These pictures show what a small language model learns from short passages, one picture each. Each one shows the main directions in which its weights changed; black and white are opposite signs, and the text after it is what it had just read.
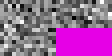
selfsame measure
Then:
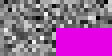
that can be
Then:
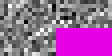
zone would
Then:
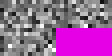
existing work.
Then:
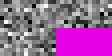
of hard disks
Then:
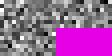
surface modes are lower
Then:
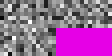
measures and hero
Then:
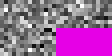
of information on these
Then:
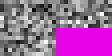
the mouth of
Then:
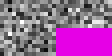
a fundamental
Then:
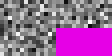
the plotted spectra
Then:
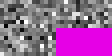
the ejecta
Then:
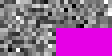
less massive
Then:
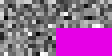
parameter is obtained as
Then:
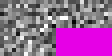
The slopes
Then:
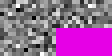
serves as an
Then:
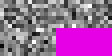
allows the network to
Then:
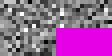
and improvement of
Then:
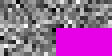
neutron stars and
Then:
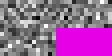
course learning goal
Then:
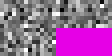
thin gold
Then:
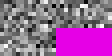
and stains
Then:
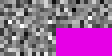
cellular, and
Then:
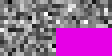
the computational time
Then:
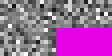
magnetic reconnection
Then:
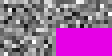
wants to
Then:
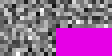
reproducing the
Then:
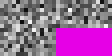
used and/or
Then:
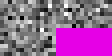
Belle experiment
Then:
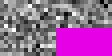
is to examine
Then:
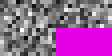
This study aims
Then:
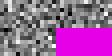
in its performance.
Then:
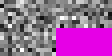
increasing temperatures,
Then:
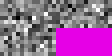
the universe was
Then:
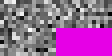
plug along with
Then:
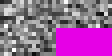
a proof of
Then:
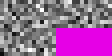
varied from
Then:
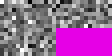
as temperature increases,
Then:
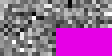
available? These data
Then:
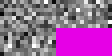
process by which
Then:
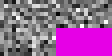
design to demonstrate
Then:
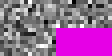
search produces a
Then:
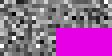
gravitational potential
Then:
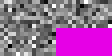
and a least
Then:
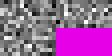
bands at
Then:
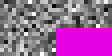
and refraction
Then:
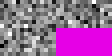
classification according to table
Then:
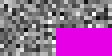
and significant relationship with
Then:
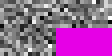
compared to the networks
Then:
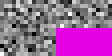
construction. In the
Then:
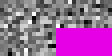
observed during the survey
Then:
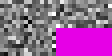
hints for
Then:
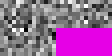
It has been found
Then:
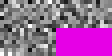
baseline (no
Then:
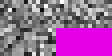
to be stable,
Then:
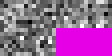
u$ data.
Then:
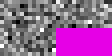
data centre with
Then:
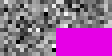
of the probability distribution
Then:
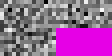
play an effective role
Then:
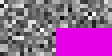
temperatures and compared
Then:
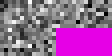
the sacred
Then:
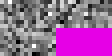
this paper. An
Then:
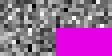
preventive care
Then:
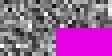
that to the higher
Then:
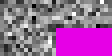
Figure 13.
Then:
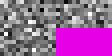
computer simulation
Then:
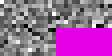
white noise via
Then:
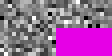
the hydrogenated
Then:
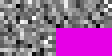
the PNS
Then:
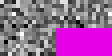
quantum mechanical curve
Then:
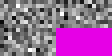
study on k in
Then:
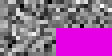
have red colors
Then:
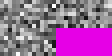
for the LES
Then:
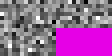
comparing with that
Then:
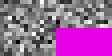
beta mean set
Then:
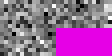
of the transformation
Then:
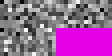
bags are
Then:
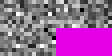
their biological
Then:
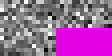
works efficiently
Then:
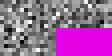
We probe
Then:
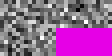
contribution from the other
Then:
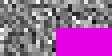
not been yet
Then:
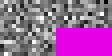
that coupling to this
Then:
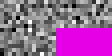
showing t-
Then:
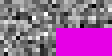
the system will be
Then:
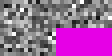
desorb the
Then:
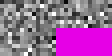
the laser
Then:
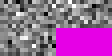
it is found that
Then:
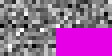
nuclear interaction models.}
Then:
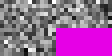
using the attention
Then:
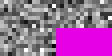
for generative sequence
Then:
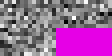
decay of a neutrino
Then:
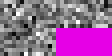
wool was
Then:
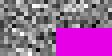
experiment has been
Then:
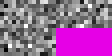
Research Council
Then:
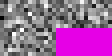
ledger that
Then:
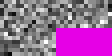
distribution function of bound
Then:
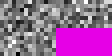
perform the simulation.
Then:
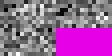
appropriate tourist
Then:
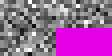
configuration without
